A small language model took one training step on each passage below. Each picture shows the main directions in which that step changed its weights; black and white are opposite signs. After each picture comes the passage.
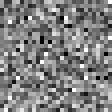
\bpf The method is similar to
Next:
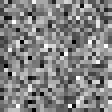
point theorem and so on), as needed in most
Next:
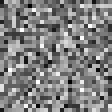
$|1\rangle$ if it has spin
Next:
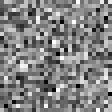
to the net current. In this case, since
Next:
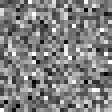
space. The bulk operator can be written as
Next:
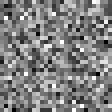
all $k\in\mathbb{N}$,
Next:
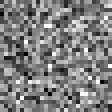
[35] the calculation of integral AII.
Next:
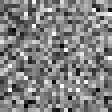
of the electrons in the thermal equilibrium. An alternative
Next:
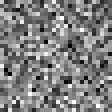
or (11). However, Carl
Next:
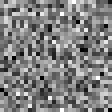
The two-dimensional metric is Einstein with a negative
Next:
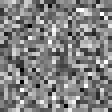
yes. As we will see, each of
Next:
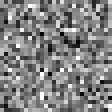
\begin{split} &\nu = 1-
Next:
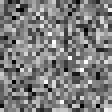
derived column densities change the angular diameter distance by
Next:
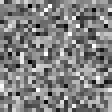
$\phi$ of $S$ can be written
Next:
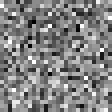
same authors have further continued their studies on the
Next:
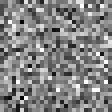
from, generally, different bundles). A simple
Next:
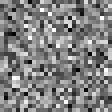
1975. \bibitem{Bochk}
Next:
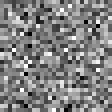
of the $Z_j$ is
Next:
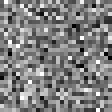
$\alpha_2 \geq 0$, then we
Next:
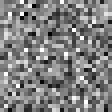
which itself introduces new challenges and requires a
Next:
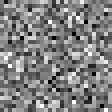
It is interesting to note that the $\mu$
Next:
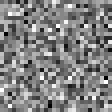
\sstw$ ($\sstw$ is numerically
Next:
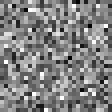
denoted by $\mathcal{R} =
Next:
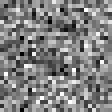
As coupled to the Higgs quadratic term, the
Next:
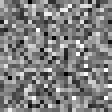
DiNMPC algorithm will not need a
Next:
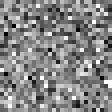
it is the net mass obtained from the difference between
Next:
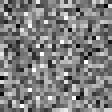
all bounded holomorphic $\C$-valued functions on
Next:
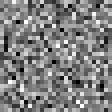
subspace, which may be tested in the condition
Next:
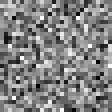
totally real subfield $F$, and let
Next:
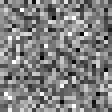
from the empirical mode decomposition (EMD)
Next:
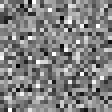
natural abundances of the various Ti isotopes
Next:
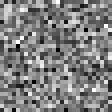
direct sum of exactly one copy of each of
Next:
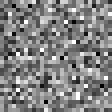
of age and metallicity covered by thick disk
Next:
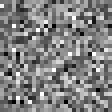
the wall with the probability equaled one
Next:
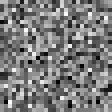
into a E$_F$ shift. For
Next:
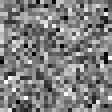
a function of the normalized chemical potential at different mass
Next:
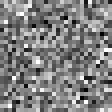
found 500 sources in their field of view out of
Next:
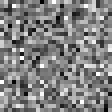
code): $$\begin{array}{rr}
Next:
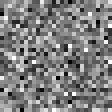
diagonal. Hence, the velocity field has no
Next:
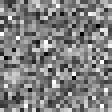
(rs, ra, ss,
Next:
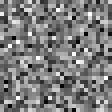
with rich run time configuration. \item Monte
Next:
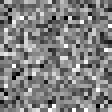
carrying a Killing spinor field
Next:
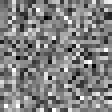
"Source" Post (Figure 2)
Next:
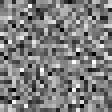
$^3$Waseda Institute for
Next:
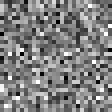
state of such an equation may, with
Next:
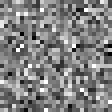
{\em symmetric} \begin{equation*}
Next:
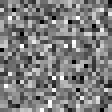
is satisfied. In this case, $W$
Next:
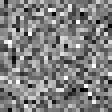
\mathcal A_i) \cup (\bigcup
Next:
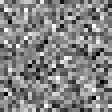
$t>0.$ $|\cdot|$ denotes the
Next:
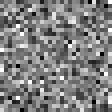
in the last section. \section{Evolution
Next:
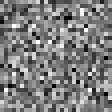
\gamma$) we can represent the "moment"
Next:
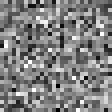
as a function of the number of training steps.
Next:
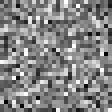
apparent that in general this bias increased as the number
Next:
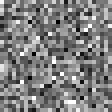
anisotropic coefficients. Since both the crystal structure
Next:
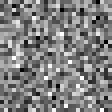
$\sigma^{-1}$; \item the differential of
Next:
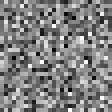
\sigma_y, \sigma_z)$.
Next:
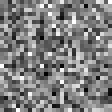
employ a purely empirical 11-parameter functional form derived
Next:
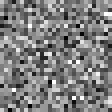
same order for Orbits 1 and 2.
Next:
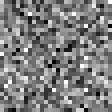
and numerical issues that arise in the analysis
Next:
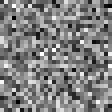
provide an improved solution for photon imaging. These
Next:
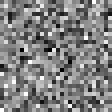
\in I \lor \exists v \in
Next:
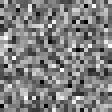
permuted matrices. Shorter branch lengths
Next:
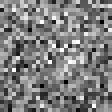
is dealing with the framework introduced in
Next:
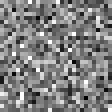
a very simple model yields faithful approximations to
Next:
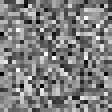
in $H$, so we need only to consider
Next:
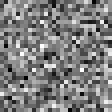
remaining three layers maintain the same hidden
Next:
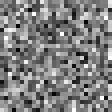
integers. \section{6. Exact sizes
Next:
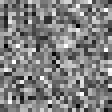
for the low-lying isoscalar
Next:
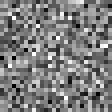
the high-temperature $R$ values remain
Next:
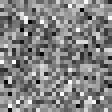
effect is also modified by conversion to
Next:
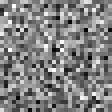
panel: y-components; Bottom
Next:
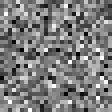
total effective gain—determined by the combination
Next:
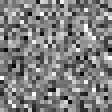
\delta_{de} \delta_{fb}
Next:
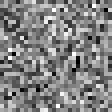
from ``the most singular'' direction in a
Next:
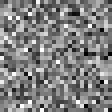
the argument is extended to several variables and thus
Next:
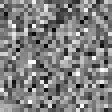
they can be absorbed in the definition of
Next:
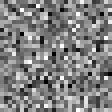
EOCD graphs from the viewpoint of the
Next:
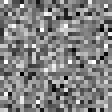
.\] We will first consider the case of \(
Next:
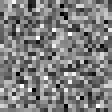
${\boldsymbol\alpha}_i$ by its
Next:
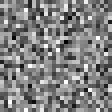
\cite{PR} showed that this limitation
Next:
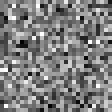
\end{align} Notice that the random variables
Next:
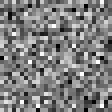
the set of $L^2_\MM$
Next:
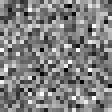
mit dem neuen Faktor
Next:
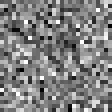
for the simplest step 2 nilpotent
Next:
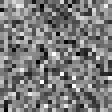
by generating only the coordinates required along a
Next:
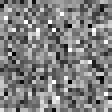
they can clearly show the dependence of the parameters on
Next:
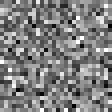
time, the learning dynamics has an access to
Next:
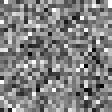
$3L$ parameters. The number of free
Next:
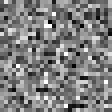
2. The results of Table 1 indicate that the
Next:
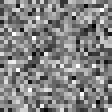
that the boundary condition at $\phi=0$
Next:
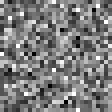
swapping external transducers with
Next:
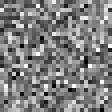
is impossible. $\square$
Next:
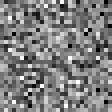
pointwise NNs: $$F =
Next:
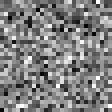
Cedex 9, France }
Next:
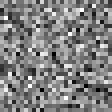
the $k$-th eigenfunction. The final
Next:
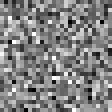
as well. %\collaboration{}
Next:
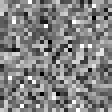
of these classes. \vskip0.6cm
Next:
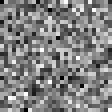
of excitation and ionization (see [3]
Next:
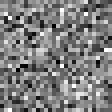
nuclear physics, multiverses, and theoretical
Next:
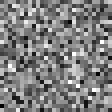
are just the energies of the electrons/holes
